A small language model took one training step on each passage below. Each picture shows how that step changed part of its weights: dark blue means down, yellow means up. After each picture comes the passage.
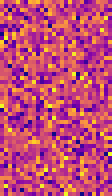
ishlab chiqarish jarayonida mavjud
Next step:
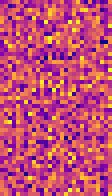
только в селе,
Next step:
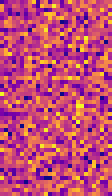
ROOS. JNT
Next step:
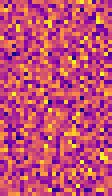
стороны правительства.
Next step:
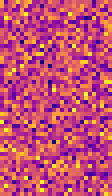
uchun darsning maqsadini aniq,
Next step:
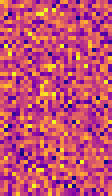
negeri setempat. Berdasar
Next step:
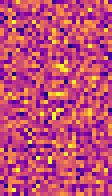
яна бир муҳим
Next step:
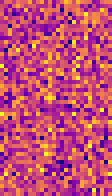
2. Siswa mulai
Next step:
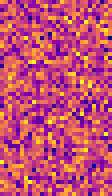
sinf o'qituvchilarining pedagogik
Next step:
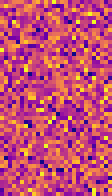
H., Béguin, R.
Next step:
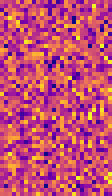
ст. 222¹ КК України,
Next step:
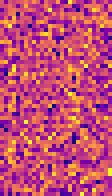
kitobxon beixtiyor
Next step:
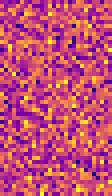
яке дослідники (Д.
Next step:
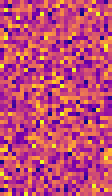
расходы предприятия по
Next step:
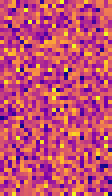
Federation // ConsultantPlus:
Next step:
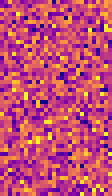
ma'lumotlarni ekranda
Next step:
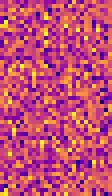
бу сўзлар лексик
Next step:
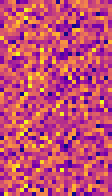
OF THE PROBLEM
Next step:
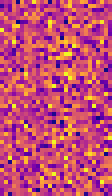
joué par les universités
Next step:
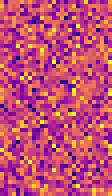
13) "Yanlış
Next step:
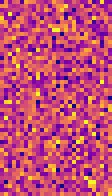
dos trabalhos formativos. Para
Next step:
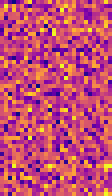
के लिए
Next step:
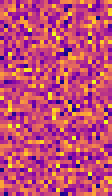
қисмини ташкил
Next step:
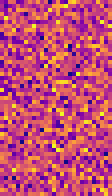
educação em saúde e no uso racional dos
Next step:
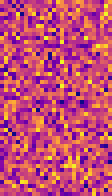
Branca deram, assim,
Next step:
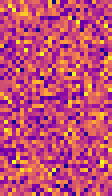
asosan, affikslar
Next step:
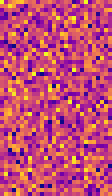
Die Sondierungsstudie
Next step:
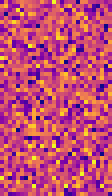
apoio uma câmera
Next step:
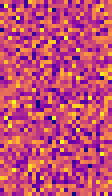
руководство предметной
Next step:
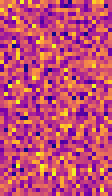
перебуває у прямій
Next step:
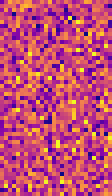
elaboração deste trabalho, foram
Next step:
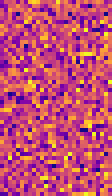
se dá através da
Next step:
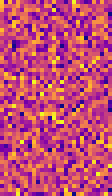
atividades das drogarias em
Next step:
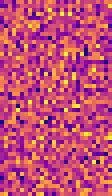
por dicha galería en el
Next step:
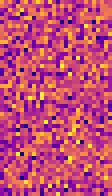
kekuasaan politik;
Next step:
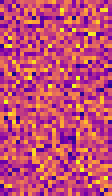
njemu za studentkinje
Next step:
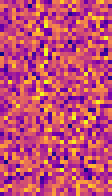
zawrzeć ze
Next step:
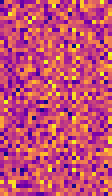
(Бухара) А.С.
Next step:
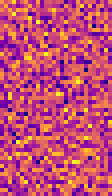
we splitsen in eene
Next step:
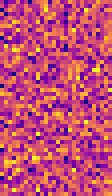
RESULTADOS E
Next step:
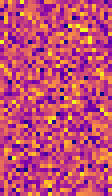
täysin sovellu
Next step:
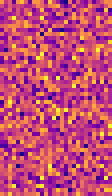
в любом месте.
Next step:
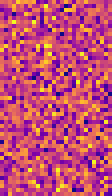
Vigilância Sanitária –
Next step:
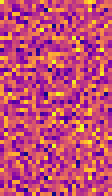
асосида янада
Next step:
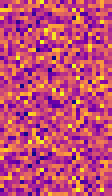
сифат нуктаи
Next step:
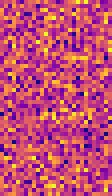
Journal of agricultural and biological
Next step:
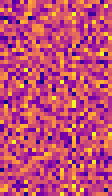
h. Monitorar a
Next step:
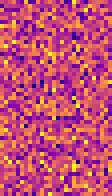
tortishishi natijasida olgan
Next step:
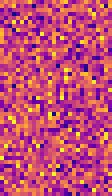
Total $\sum
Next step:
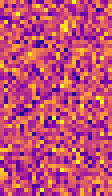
виде сильных узких
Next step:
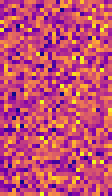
jamiyat, saylov tizimi,
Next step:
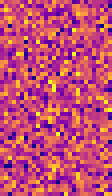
Шерабадского района
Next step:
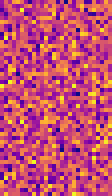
nazorat ostida ushlab
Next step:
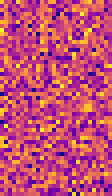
hukum progresif yang
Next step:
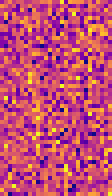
erzeugte Gruppen aus je
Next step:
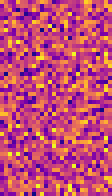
қадимда қирғиз
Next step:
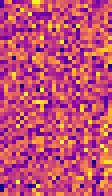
± 3 В, при этом
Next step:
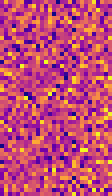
ham kuzatiladigan tinch
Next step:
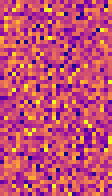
bien o un servicio, es
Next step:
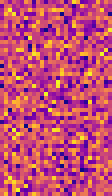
w doborze możliwie
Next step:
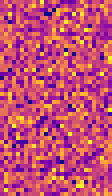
царская казна,
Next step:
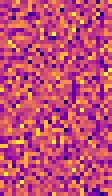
Узбекистан была принята
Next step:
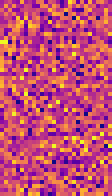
markaziy hujumchilar
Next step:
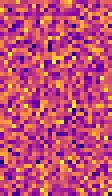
относительной влажности
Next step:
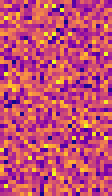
tomonidan tartibga solinadigan
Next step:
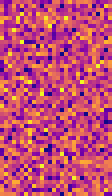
de *El cuchillo en el
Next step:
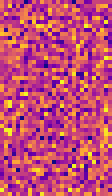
turlari bilan ilg'or darajada
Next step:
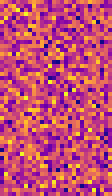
y movilización de la
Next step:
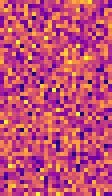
дона дон вазнининг
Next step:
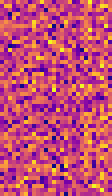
мақолада сув
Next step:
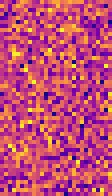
aims to increase the
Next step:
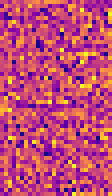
Os riscos não são apenas para as
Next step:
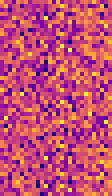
sau fără țel
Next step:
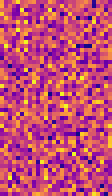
hal qilish yo'llarini topish va
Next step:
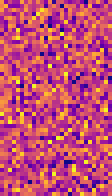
potencialidades do profissional de
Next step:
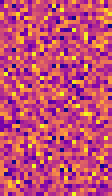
және қолдау
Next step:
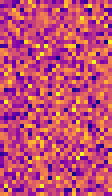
Pereira CM. UMA
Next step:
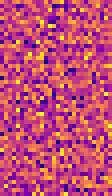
garantizando un acceso
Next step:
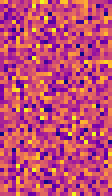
o que não ocorre com a
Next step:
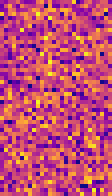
se rige bajo la zona
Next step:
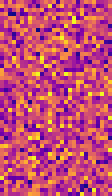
requerido de señal del
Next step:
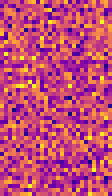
IV Міжнародної
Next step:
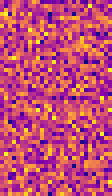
muhim tarkibiy qismiga
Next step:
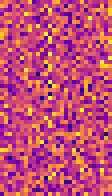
В. Современные технологии
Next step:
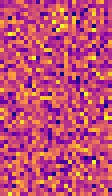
de la Ingeniería de
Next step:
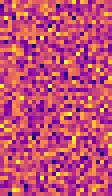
orasidagi nisbatni
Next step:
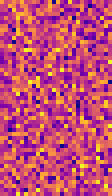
the actual proposals were
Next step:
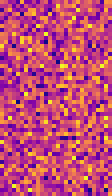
Schuhe, ein Betrag von
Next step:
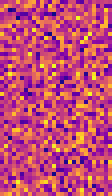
força máxima de
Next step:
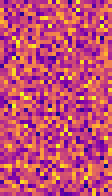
Bolinder et al.
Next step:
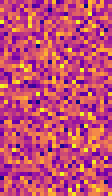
ichki iste‘mol
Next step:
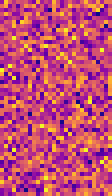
als zij zich de 'best
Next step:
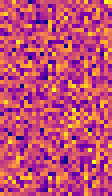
ularni ekologik va biologik
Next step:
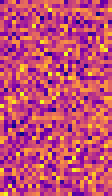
Julio Burdman,
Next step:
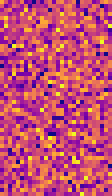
diğer davranış tarzları
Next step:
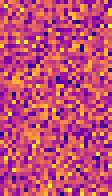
the education system is an important
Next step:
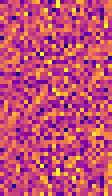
organização e colaboração de todos os
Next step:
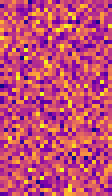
grau de escolaridade das
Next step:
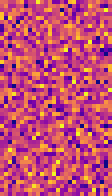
apícola La presencia del
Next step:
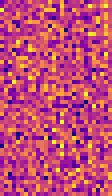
materiallarini mustahkam
